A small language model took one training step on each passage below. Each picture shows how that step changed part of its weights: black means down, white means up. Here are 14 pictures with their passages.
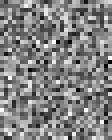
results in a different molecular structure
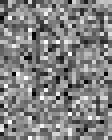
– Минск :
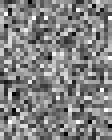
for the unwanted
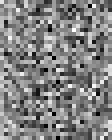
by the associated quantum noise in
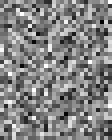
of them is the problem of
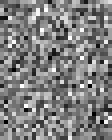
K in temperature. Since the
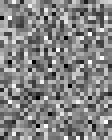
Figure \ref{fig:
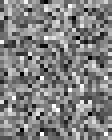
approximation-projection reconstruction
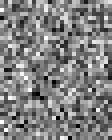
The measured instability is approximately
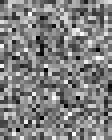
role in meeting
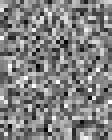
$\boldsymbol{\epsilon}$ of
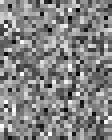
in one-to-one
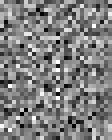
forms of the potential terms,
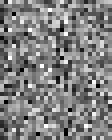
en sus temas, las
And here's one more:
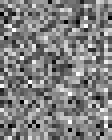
bei Hamburg:
